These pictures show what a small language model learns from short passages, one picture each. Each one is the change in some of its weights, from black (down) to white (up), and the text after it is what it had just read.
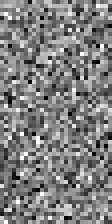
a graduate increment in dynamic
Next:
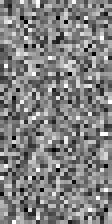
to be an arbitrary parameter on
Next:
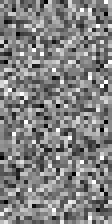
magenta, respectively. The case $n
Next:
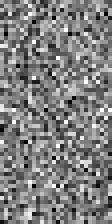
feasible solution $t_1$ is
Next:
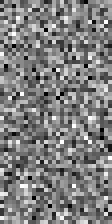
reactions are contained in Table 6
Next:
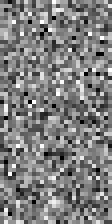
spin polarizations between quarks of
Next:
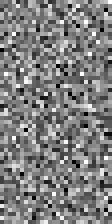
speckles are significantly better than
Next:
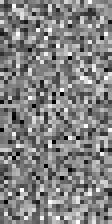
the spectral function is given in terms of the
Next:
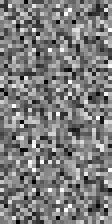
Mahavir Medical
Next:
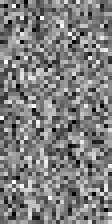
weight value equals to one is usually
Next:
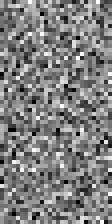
with relatively high carrier
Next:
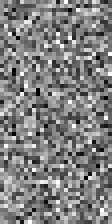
to temperature changes. In particular, at
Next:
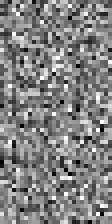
the eight structures into two groups,
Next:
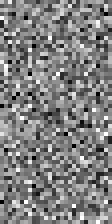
preparation for measurements, the time constant
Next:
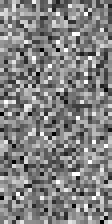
host star. Yet,
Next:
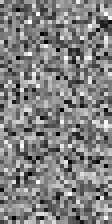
process, and thus they all can be
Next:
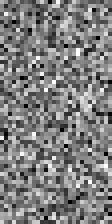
be tracing a filament of
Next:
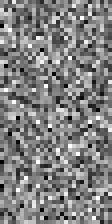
computer with an Intel-i7
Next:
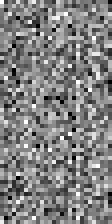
framework as functions of the number of
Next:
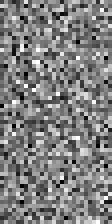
such as OAU Gate and bus
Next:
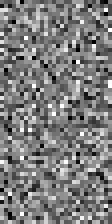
March 8, 2020 the day when
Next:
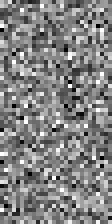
the 0\farcs1 and
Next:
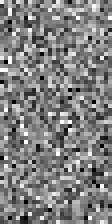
equation that reduces to a non-linear
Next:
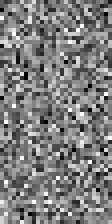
originally created to complement
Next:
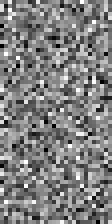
depend on the model of reionization. In
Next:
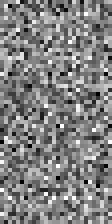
passing, local \\ & multiple
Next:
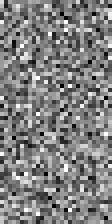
to the operation room and before
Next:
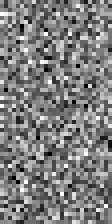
Ganapati. One of the main
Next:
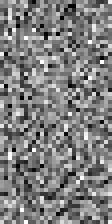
bone lesions objectified on
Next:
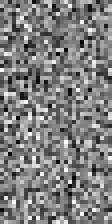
Hyperparameters common to all
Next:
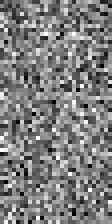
In what follows, we prove
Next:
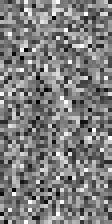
The primorial is answering
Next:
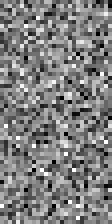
a topic of debate. However,
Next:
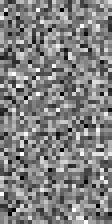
combined evidence corroborates
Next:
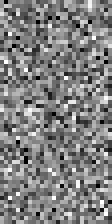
limit of quantum gravity, or study new
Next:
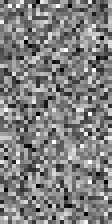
event though there are still
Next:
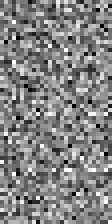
the SCM and assuming a minimum
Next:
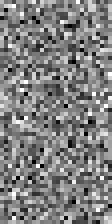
across all measurements in the same
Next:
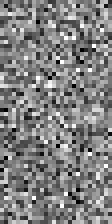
and Eu\,{\sc ii} line
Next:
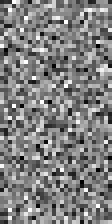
more interactive which is the demand of
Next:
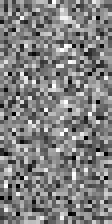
corresponding Lagrange multipliers for
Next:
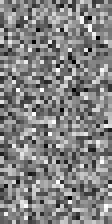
data availability between the different regions, and
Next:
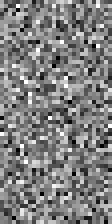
areas. Reports indicate that
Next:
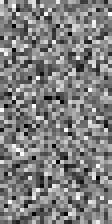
description of the activities
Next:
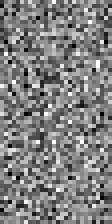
\otimes \mathcal{H}_B$ has
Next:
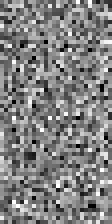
of high value, and the capability of the
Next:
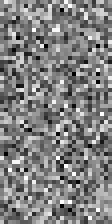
electric-magnetic symmetry, even
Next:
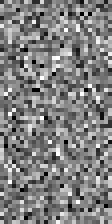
into global value chains
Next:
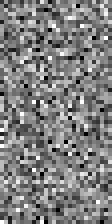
other generation sources. Building
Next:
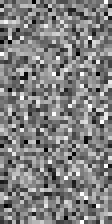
$j_l$ are two vectors
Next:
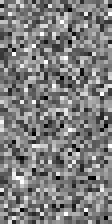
are two main differences between the exact
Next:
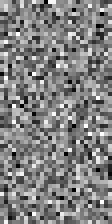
same as of light sea quark
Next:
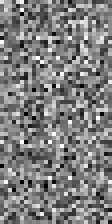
$p \notin K \dot{-}
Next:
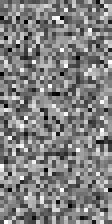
information on the effectiveness of their
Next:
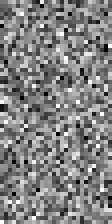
signals, an exact model of the
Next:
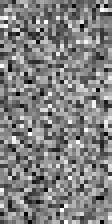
er \\ \mathrm{iff}\ &
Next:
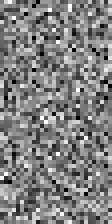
how to recognise and
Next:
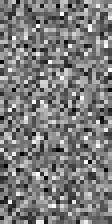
are present in other implementations such as
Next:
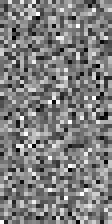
indicates that there are useful analogies
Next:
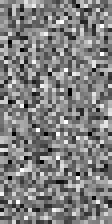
paper, we found partial agreement of
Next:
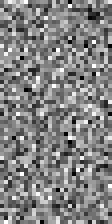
separately on all the identical
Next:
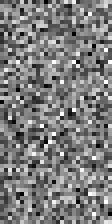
Operations The Madrassa system
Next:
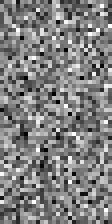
(\ref{main}) by iteration
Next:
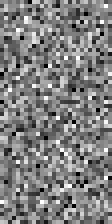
with Engle and Granger
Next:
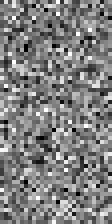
the most common delivery method,
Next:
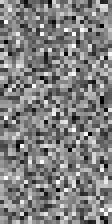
respectively, which, remarkably,
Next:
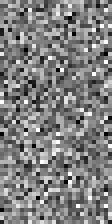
whereas normal flows were passed
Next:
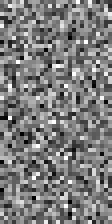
of excitations [21-27];
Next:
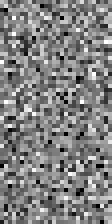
teaching competence 85
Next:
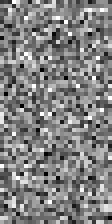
amount of demand to the provider
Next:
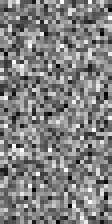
the significant value. Table 01:
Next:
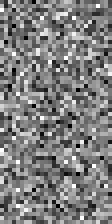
to prove the relationship between the *e
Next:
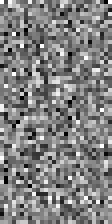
we explore driven stochastic
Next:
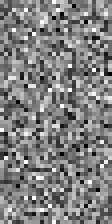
symptoms. To accurately
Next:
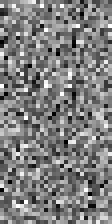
individual random intercepts in the two
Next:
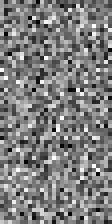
Forest Code (2006) is
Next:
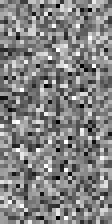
curb the reliance on SUP,
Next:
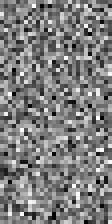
to $\dot y = 0$. For
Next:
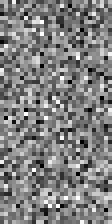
randomly distributed fluorine
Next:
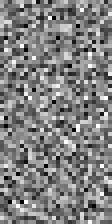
metrics emphasize the performance on
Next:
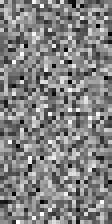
certain angle range along its
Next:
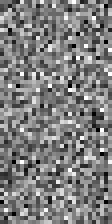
all contribute to a complex maritime
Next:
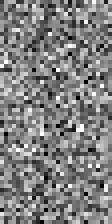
were reviewed, the methodology of each
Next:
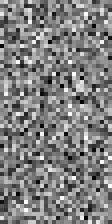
binary classifier using the variables
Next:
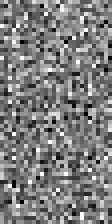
not satisfiable, otherwise the result
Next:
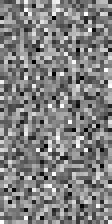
MPS ansatz used by
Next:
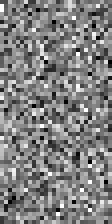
pattern of the condition/ disease.
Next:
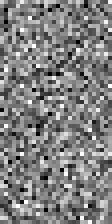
combinator fulfils the first
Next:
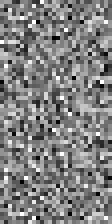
on rice - rice pulse
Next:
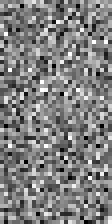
is severely constrained by
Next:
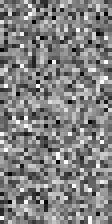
after the transition, and $\gamma$ is the
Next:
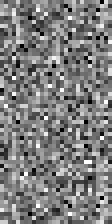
not as well motivated in the
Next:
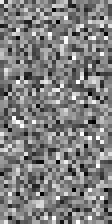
depicted in Fig. 1, the
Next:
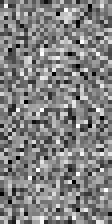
combustion needs to be considered,
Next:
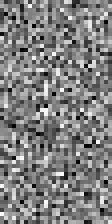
be performed. This verse clearly
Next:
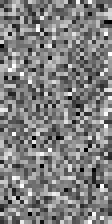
in NMR systems. The authors
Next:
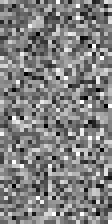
The function, $I(\alpha)$, the
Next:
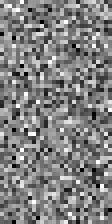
fact, only an example of a space with
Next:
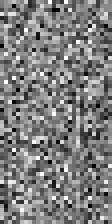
more on the data analysis and estimates of
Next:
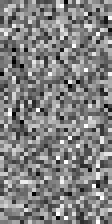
signals in terms of resolution,
